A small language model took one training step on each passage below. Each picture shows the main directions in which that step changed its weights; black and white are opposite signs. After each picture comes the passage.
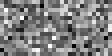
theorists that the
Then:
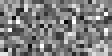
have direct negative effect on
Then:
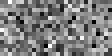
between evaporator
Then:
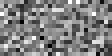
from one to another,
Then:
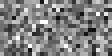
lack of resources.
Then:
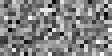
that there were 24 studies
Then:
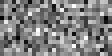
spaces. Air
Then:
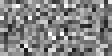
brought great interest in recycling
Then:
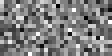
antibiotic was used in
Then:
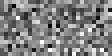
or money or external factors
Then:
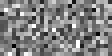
exist as written in the
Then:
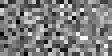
could allow identification, given
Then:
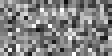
method. Infrared
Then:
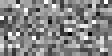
motivation and interest in
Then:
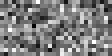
field. The need to
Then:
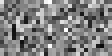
saturation regime occurs.
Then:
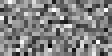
services give the people that
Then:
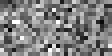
some other factors were not
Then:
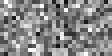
the definitions of interaction
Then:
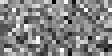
uses phenomenological design to
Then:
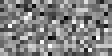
& Loke,
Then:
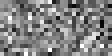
crucial, and the implementation
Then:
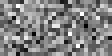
a marginal gain associated
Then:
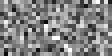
and accurate account of the
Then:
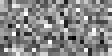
profits. Regarding
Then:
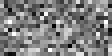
the Arduino
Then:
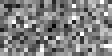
National Political
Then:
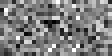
signing the informed consent
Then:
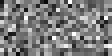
magnesium polysulfides
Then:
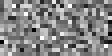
of co-polymer
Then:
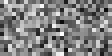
the effectiveness of state support
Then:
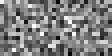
is conceived of
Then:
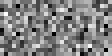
jo Daro,
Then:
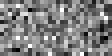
topology. In this
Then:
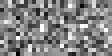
– FURG
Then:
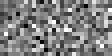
and SBP in
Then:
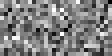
living standards. Our empirical
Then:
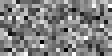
disease control. For researchers
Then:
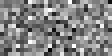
this term is that as
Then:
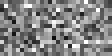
of large volume of
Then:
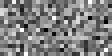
from a systemic,
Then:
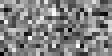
accuracy of the training
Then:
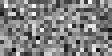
in the way we live
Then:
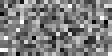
from preschool to university
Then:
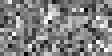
then titrated with
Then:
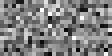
et al. Comparison between
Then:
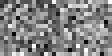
learned map: most
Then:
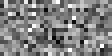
in some previous studies
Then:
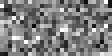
the Govt.
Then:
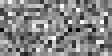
work has received funding from
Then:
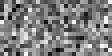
drug, showed a higher
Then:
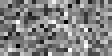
showed that how long students
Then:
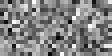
(Figure 3c).
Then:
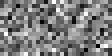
heat of reaction, but
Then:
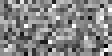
tasks, creative product
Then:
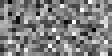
offers a variety of
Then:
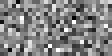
This growth indicates a significant
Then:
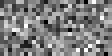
lead or LBE
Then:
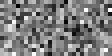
chip today is approximately
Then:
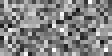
the Amharic language
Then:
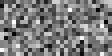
converter output voltage phase angle
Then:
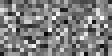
should be constantly adapted
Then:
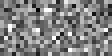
So this chapter
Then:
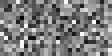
The aim of the study
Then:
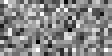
the methods and analysis provided
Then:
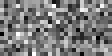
Bo et. al.,
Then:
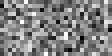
to describe how content an
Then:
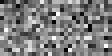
used for its optimal
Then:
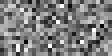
received a lot of attention
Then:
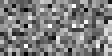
real, it is evident
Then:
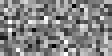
it means students can be
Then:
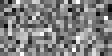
composites: (a)
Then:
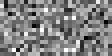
in domestic violence are the
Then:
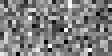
for $g =
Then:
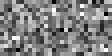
distributed database systems. We
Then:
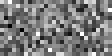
be completed with discipline specific
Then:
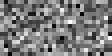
the loads are just being
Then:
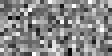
Magnetic SPE
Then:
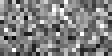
Introduction One of the most
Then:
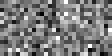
two decades, Binary
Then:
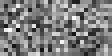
TOOLS FOR
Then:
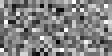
on newcomers to
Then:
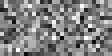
of the project related to
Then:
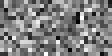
with the recommendations of the
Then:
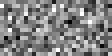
firm value. This indicates
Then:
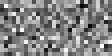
of a life space as
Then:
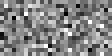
preferences of families.
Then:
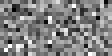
Treatment ??
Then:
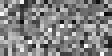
from both moderate and severe
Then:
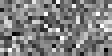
Nothing was found
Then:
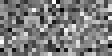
source used in all sites
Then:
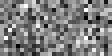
(Asif &
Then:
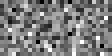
and Moez
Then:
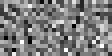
and preservation of digital
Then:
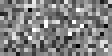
Advisors, we
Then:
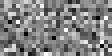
a suitable order) which
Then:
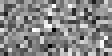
dialogue with those who
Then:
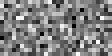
scheduler acts as the
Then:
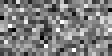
firms propose academic expansion;
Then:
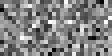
of, section of
